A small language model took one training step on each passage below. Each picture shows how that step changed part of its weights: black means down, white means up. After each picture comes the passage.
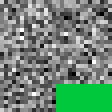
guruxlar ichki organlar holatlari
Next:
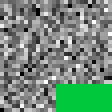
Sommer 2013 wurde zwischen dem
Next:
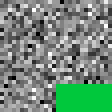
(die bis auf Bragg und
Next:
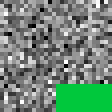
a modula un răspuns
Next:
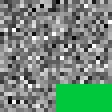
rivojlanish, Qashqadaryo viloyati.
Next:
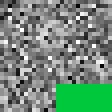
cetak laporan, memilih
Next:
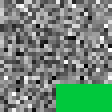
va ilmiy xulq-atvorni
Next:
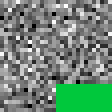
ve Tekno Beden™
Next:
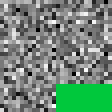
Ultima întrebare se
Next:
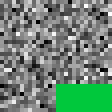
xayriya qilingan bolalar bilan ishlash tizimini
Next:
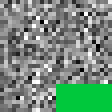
связи представляется интересным
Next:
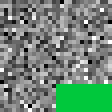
D.T. Ginekologik
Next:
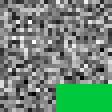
1. Insonlarni dunyo bilan,
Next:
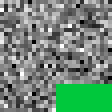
harorat kengayish koeffitsienti
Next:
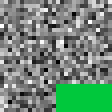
la linguistique, la sociologie et
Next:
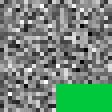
Boshlang'ich sinf o'quvchilarida
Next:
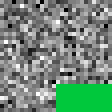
abordado no encontro anterior,
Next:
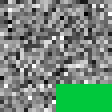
à la maison. Kane &
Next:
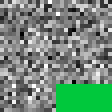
ташаббус қилишга
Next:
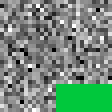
bajarishlarini iltimos qiling:
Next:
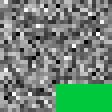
развития выносливости и
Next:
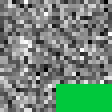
Hall, New Jersey,
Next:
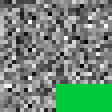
De C.P.A.'s
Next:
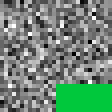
să cunoască probele care
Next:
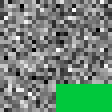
werden bepaalde voorwaarden
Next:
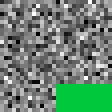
половина з них готові
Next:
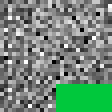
/ M. V. Zabelin,
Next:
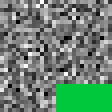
сестер, відповідальних осіб за
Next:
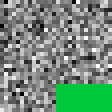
moddalardan tashkil topganligini bilish,
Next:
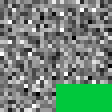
и творчества. Творчество
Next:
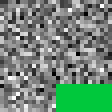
compartida. Tanmateix,
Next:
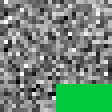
могли да оценят стреса, на
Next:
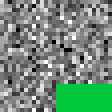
atendimento especializado é um
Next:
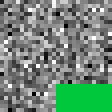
к краткосрочной и
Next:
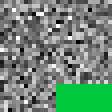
olarak çalisir ve savunma
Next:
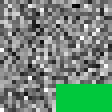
tempat untuk wisata religi
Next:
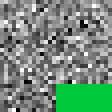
Burgos antes de la
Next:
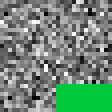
of anders gezegd de
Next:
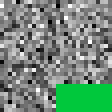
recherche des coûts réduits.
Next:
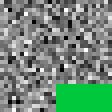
o lucro fácil, o
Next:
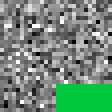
Цель исследования: изучить в
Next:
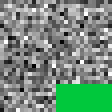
en nuestro caso, en
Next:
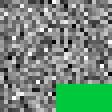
juda xam ko'pdir.
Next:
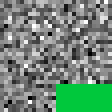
переживань і майстерним
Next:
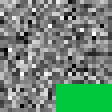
Objectifs, éthique et
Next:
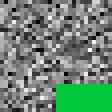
ως προς τον
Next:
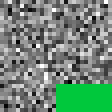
дозволяють студентам
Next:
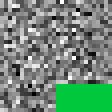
birliklarni maydon nazariyasi asosida kichik
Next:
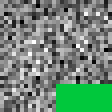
Art therapy is one of
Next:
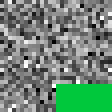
поя-новдалар) ва
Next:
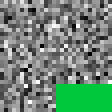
Богатирьова, С.
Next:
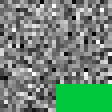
Erkinlik — kim uchun?,
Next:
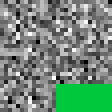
Fonte: Autores (2023)
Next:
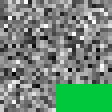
evidencia que el problema de experimentar
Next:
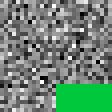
Nalyvaiko O. O.
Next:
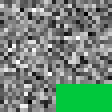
de la realidad. En este ensayo
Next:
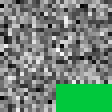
nas abas de enlace. No
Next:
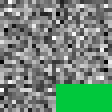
of effective management of academic
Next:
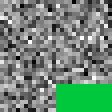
année de thèse
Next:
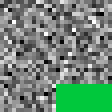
o mapa de localização dos
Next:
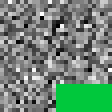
Ulug' yurtdoshimiz
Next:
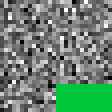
Y.K. A retrospective
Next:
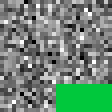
учета прямых инвестиций
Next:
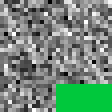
dos membros do grupo. “A
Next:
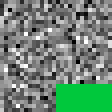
cultural y preferencia sobre ciertos
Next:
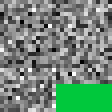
grau de contaminação ou
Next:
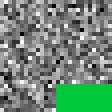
персонала также способствует
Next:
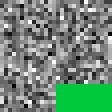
ensayo que contiene 1
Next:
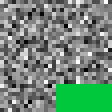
\theta(t) *
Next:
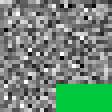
розвитку. Максимальний
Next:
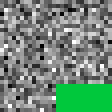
yo'qolish xavfini ham
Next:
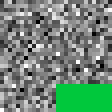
не способна выполнять свои
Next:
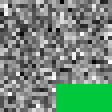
Fugas de aire -
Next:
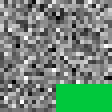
Advertising Research*, 15
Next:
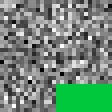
a etiquetagem passaram a ser
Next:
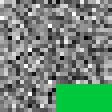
Comme l'exprime
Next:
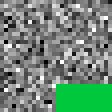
билан боғлиқ метаболит
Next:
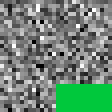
действительно чувствует
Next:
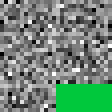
13.00.00 Pedagogika fanlari -
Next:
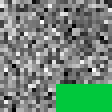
fazer a mesma coisa que
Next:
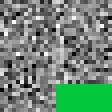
una propuesta integral desde el arte y
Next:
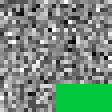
d'exploitation :
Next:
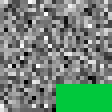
Hubungan antara dokter dengan
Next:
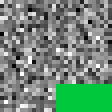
podem notificar incidentes
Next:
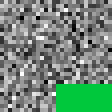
proses pembelajarannya.
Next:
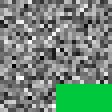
(ابراهيم، بن
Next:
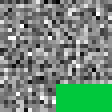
çıkan tespit, serbest
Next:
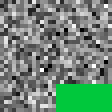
sustanciarse no solo ante el
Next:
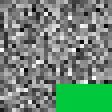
dan selalu menyesuaikan dengan
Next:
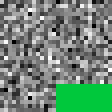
жисмоний ва маънавий
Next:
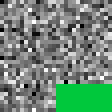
их технологических свойств. This
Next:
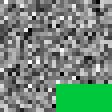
Лазику под контроль
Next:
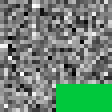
continuità spaziale ha favorito la
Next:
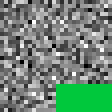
qilinadi va ularning kelajakdagi
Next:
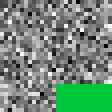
линейных задачах [2],
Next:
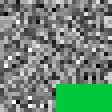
powder on the weight of
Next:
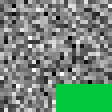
biridir. Navoiy,
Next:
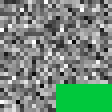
Ўзбек исмлари
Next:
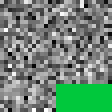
ta'sir o'tkazgan.
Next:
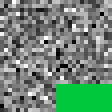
de diversos processos internos, unificando
